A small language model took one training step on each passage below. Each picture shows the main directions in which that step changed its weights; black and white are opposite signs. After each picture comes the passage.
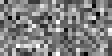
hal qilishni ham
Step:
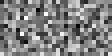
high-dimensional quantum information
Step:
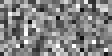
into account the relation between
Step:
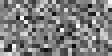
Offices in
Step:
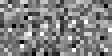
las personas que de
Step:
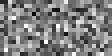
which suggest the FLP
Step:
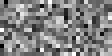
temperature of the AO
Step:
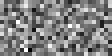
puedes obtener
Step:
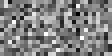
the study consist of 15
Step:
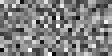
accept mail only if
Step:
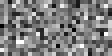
which can exhibit either one
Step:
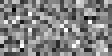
balancing increased privacy
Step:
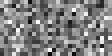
as they increase GFR
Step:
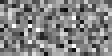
manipulate and share the
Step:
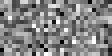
by QCD calculations at
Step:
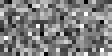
that we can use common
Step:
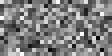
костел св.
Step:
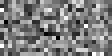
do turismo.
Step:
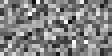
by both children and
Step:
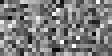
to TBV.
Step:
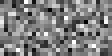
laws for dynamics and
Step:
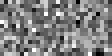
only way to capture
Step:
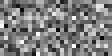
hydrate that could
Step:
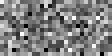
the instability). For
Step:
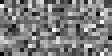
ancha keyin
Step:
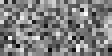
и задаю
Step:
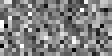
operations that cannot be
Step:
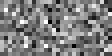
et al.'s
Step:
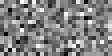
with high levels of wind
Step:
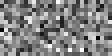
path to achieve an adopted
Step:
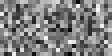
radio labeling for
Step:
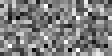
atom without the magnetic
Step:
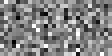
spite of the
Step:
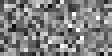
simply the diagonal variance
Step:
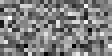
Y.Onel for
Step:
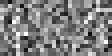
are working at state primary
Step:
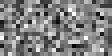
system case. In
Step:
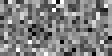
would be achievable
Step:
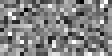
the findings of this study
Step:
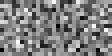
have focused on the GeV
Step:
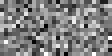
meson. The contribution
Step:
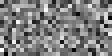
family identity will be
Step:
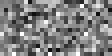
struttura a
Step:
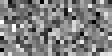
healing occurs within
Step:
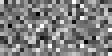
limbs is responsible for
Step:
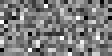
larvae tend
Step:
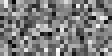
the testing task: \\
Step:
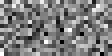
criterion, but their
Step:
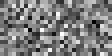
However, there may be
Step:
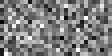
range, it is well
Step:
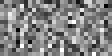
the Indonesian language
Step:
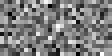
the example of an
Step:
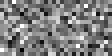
"When our school
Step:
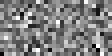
International Science Index,
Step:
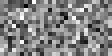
of Reading Professor
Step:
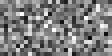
sistemul de
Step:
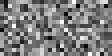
the model's ability to
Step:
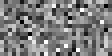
the lowest deflection
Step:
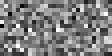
most accessible and
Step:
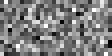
их информативности
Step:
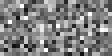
the linguistic
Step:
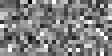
a compreensão dos
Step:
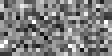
S_k ning
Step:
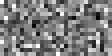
just determined their prices
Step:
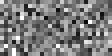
творів для
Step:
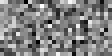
tutur tak
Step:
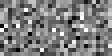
with known ground truth
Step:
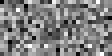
a continuous user interface,
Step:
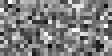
separately $s$
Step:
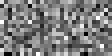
flask, common in
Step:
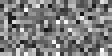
the formation of a
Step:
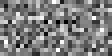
not contain analytical or numerical
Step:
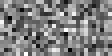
^{\ell \rightarrow
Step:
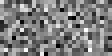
3 received normal saline
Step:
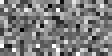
so its challenges,
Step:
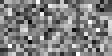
critical factors in facilitating
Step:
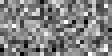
as rotinas
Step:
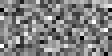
interactive analysis. In
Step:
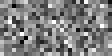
where $f_{\rm
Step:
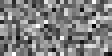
more than 100 times with
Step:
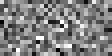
Phys. Rev.
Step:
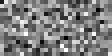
provide rural life experience to
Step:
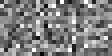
in moisture over
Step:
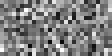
a profound impact on
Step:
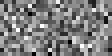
vertical position it might be
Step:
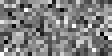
the most common type of
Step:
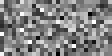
make informed decisions that
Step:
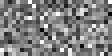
a published numeric
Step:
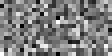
space in which a
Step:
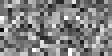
creator of new changes
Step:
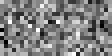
augmenting the
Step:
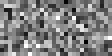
level of significance used in
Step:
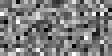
is also confirmed by
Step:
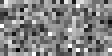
the TPT2 level
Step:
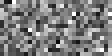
that could compromise
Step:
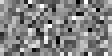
futures market experiences
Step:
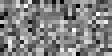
of the dozens
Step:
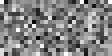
later thinkers, such
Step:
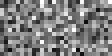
are seen as a tool
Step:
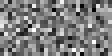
the topside
